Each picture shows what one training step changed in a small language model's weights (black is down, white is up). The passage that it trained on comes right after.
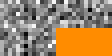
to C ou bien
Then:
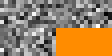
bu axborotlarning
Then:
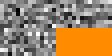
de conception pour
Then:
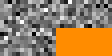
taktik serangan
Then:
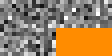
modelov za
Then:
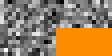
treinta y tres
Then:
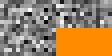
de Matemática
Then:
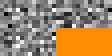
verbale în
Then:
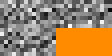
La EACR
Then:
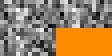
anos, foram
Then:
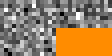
sonlari sifat jihatdan
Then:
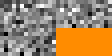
tal ⁵
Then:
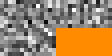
source of
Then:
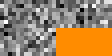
che vale la
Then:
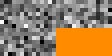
oshirish, suvni
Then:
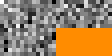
orqali masofaviy
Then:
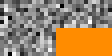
система соціального
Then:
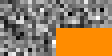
Yangi fikrlashni
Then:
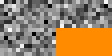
ontológicas del
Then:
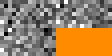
CASES OF
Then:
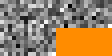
mereka wali dan
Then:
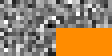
informal da
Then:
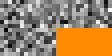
Elles sont
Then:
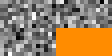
dilakukan secara
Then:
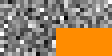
Magi recano
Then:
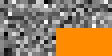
та Г.
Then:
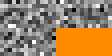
samaradorligini keskin
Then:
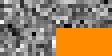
verileri için
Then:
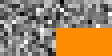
nascidos no
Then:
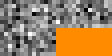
na kult,
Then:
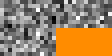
билан бирга)
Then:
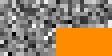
In the past
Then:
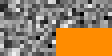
productores, las
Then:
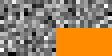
cepat dan
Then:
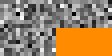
holatlar jamiyatda
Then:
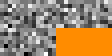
franceses do
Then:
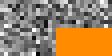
& Carmeli
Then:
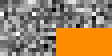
of creative
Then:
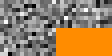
van personeel
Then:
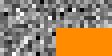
dass vom
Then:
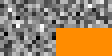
функцію або стан
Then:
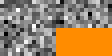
possível a sua
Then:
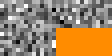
Bunday tizimni
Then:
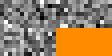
dari beberapa
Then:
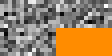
from the negative
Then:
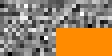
kuchaytirish va xalqaro
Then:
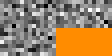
and translate
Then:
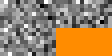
eng yetakchi
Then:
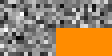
rivojlanishiga doir
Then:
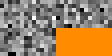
Kepala desa
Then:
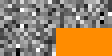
qilish shuningdek,
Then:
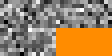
sa mataas
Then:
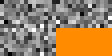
nazariyasi va
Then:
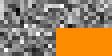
prévention qui
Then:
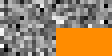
se apresentou
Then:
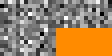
ishlashga alohida
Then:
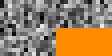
comunidad, tales
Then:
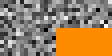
por e-mail
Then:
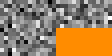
shaxslarining faoliyatini
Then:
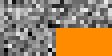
há também um momento
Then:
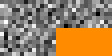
and T.
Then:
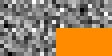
nutqlari va
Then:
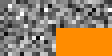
asosiy eksport
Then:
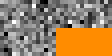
сайта на
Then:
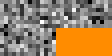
yoki yozma nutq
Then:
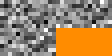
va qandaydir real
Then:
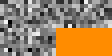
impact on the
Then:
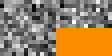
diferentes formas de se
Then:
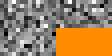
methoden en
